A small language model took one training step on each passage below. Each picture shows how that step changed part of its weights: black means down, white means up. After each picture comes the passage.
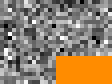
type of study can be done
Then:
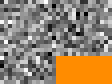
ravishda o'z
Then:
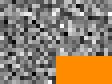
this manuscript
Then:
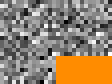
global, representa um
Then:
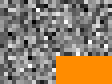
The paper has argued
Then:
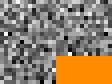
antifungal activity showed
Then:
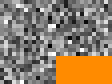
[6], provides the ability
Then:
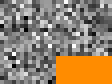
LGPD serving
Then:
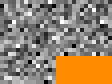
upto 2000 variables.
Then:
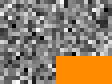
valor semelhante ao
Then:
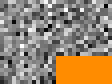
l/ga suv bilan
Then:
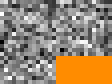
Se reconoció que la
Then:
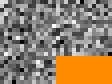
previous studies as more men get
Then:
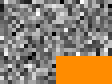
nítido o
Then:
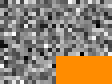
5. Heatmap
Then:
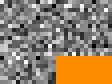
respective repositories
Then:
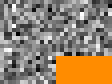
contactor. Switching
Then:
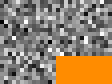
von Fragen und offenen
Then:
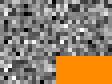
туризма и
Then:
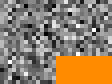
the study were to investigate
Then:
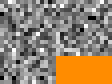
studies by Ryu et
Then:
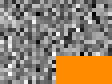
Jeju Island,
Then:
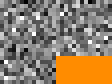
years, various solutions have been
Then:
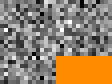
of positive points involving technical
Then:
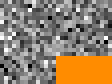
tahlili Elf,
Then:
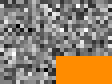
pessoal, e não o
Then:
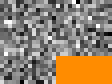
proposal to amend Law
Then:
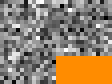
continuación. Tabla
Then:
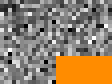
or conflict related to
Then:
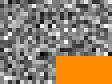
teve a sua obra
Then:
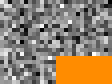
readily import all inputs
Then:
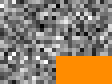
augmented with the
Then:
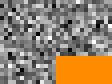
by inspiring,
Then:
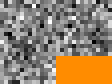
contributions F.X.:
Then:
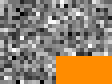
que afectó presencia
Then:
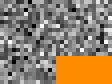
methode dan retorica
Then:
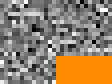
little below it.
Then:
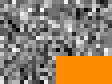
bo'lgan to'y
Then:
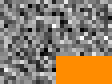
Descripción SUCS
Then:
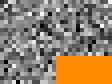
β parameter to be
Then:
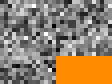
used speech standards while taking
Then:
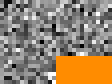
ministers from various EU
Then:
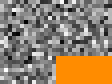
the degree of similarity between
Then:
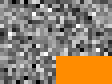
When compared to the control,
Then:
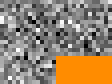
training (24%), suggesting
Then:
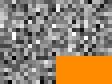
100 thousands of
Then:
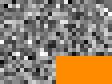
último, es importante
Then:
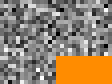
ensure a bright future and
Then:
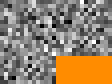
of participants A total of
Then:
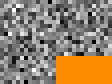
Of mites and
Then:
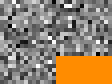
raz pierwszy w
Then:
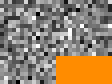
bemor, qanday
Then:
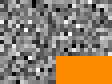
- Слобода,
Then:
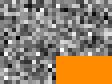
moyenne de 3
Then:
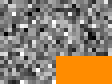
knowledge, the present study is
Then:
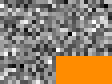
is the initial substrate
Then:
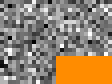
has a mean score of
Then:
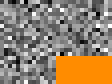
This can be done with a
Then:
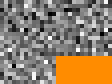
With the rise in
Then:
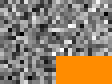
6. Kruithof
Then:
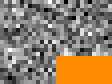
fight against climate change.
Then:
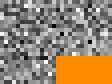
Loyiha risklarini
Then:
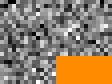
tashkil topganidan keyin
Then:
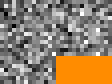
estuda? Matutino
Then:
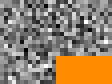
(OSBP) for
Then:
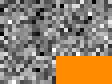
academics, among
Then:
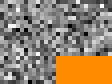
project. Although any project
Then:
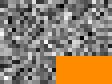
as when the new notes
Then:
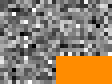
in the field as they do
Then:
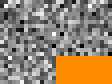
data yang diperoleh
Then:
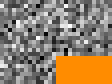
a strategic alliance
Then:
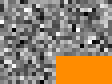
otro tipo de problemas
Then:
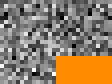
va natija kabi
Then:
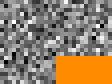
4. Смирнов
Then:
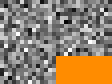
most common COVID-19
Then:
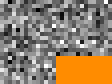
study reported foot pain,
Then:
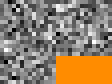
de presumida e
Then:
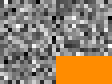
urma să fie
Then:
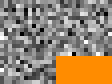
a prevalência da prática de
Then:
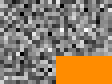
bir o'quvchining
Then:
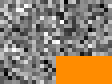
test data csv
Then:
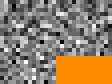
pelo cinema.
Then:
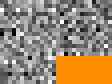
there are no answers
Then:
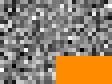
the everyday practice of
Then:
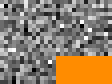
of a thermal sensor
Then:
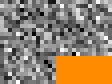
investigación en docencia
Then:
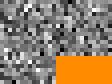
conflicto, se puede
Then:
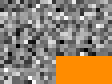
their investment if the bank reported
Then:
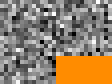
mineros como de una
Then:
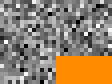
globalization mentioned here. All
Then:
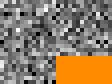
shart va omillar sifatida
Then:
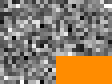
ausgearbeitet werden und
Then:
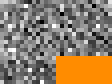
of their motherland as
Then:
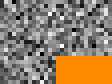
vinde averea care
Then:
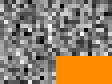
parte las acciones y las
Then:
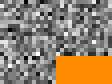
time, some of which have
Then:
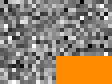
effective manner for the behavior
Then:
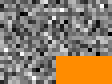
implement it, or even what
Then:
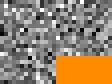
working in foreign countries, women
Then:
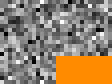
de la información y
